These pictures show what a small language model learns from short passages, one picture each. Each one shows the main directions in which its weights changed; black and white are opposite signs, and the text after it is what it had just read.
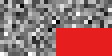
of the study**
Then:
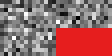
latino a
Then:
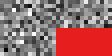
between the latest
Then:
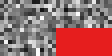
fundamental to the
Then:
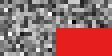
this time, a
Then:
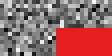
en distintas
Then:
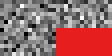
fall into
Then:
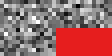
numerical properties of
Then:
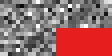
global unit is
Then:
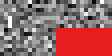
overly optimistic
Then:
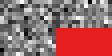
our proof.
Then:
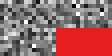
the largest
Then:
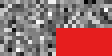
The respective vector
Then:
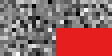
circles have
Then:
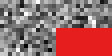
node respectively. This
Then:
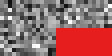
be realized as
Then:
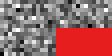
superou as
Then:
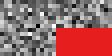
estático e
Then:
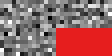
many orbits
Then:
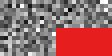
of charge
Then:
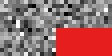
wird im
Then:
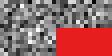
of points and $
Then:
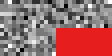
componente: a
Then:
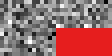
of the initial right
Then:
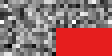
unit variance satisfies
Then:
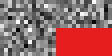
lei sem
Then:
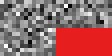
that if we set
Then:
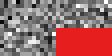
faoliyatini 3
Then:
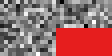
was possible to
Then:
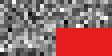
rule based on
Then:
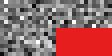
difference between
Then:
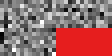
groep als
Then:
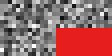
a superior
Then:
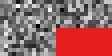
article also
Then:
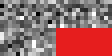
\times d}
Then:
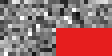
education //
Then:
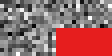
la priori,
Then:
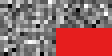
total amount
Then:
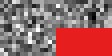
analysis and a sufficient
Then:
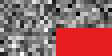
exponential forms
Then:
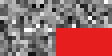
and begin by
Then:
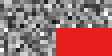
que en buena
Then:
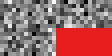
a linear map
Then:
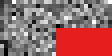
системы и
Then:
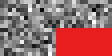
$k$ as
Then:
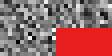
mais, é
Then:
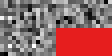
be evaluated
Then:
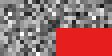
continuous points by
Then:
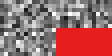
define the operator
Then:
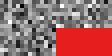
of the diagram of
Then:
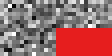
5 GHz
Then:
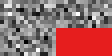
de acceso
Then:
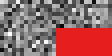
of $\varphi$}
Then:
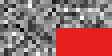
how this is
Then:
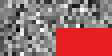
\\ Let $\gamma
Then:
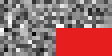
of any one of
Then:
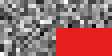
a constante
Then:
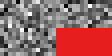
Section 5. The
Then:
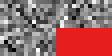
Shoir va
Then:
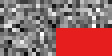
result follows by the
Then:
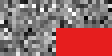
waren es
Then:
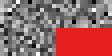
$\alpha$ is
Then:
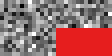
applying the
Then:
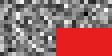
the high dimensional
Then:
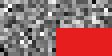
The fact that
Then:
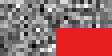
as claimed.
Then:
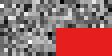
social science
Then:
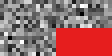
lies in the
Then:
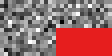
between the initial and
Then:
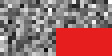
$$ The key
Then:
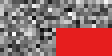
та частини
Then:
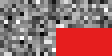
equality with
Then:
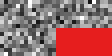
and F.
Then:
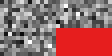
all the conditions that
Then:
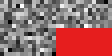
of the block
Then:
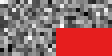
general sparsity
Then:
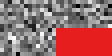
identificar as
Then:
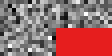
the latent
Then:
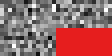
cadre de
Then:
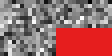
algebras. A continuous
